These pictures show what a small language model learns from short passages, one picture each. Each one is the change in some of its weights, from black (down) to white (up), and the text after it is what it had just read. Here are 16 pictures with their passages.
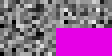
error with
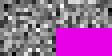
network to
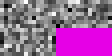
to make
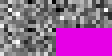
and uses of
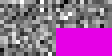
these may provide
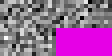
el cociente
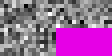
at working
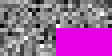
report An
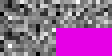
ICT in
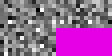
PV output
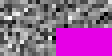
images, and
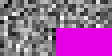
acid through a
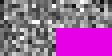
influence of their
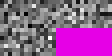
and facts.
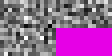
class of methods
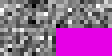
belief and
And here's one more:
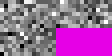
system //
